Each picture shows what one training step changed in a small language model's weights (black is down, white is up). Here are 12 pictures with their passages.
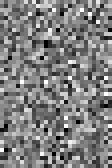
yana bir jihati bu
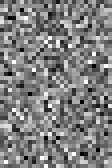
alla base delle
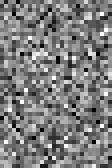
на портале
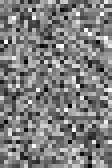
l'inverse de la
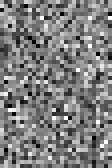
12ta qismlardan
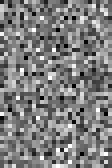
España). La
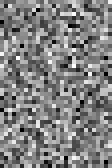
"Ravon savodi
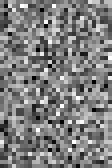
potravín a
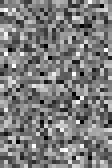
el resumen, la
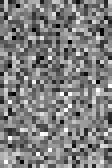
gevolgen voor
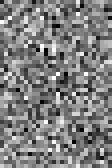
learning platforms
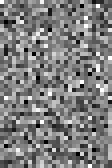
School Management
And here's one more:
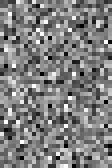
el conocimiento de
